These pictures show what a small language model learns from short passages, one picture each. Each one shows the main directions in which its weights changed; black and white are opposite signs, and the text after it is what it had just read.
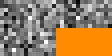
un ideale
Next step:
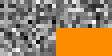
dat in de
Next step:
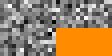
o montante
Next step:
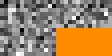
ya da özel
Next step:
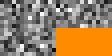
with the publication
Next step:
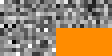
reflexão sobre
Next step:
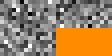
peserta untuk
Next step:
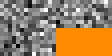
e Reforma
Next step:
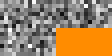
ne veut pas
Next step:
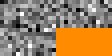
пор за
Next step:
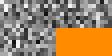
estratégias de
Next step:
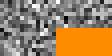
также может
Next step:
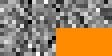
Todos los
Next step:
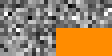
untuk menekan
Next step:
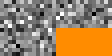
the Storage
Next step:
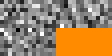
foram transformadas em
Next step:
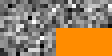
de los datos
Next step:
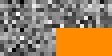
el aprendizaje.
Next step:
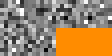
— Vol.
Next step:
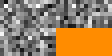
di atas
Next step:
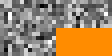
va amalga
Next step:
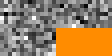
de noreste
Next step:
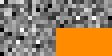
et al.
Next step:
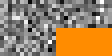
findet sich
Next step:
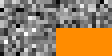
и практики
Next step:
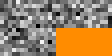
de temps et
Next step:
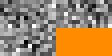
acesso às
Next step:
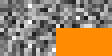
da pessoa
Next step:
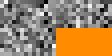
vacas ou
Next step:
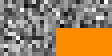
организаций в
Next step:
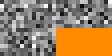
ko'ra pedagogik
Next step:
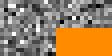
синовлари ва
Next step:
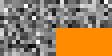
стандартов и
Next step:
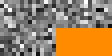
Tasa de
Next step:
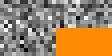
un poème
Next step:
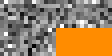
Pakt für
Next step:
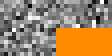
The results
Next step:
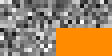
último não
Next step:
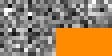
con altas
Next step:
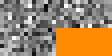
em Saúde
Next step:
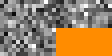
Las familias
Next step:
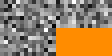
der Rinde
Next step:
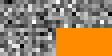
tushish yoki
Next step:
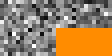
د [d
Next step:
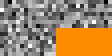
fondo con el
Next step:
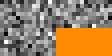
the conditions of
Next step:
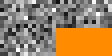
in grote
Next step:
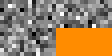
Es gibt
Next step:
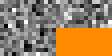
na sua formação
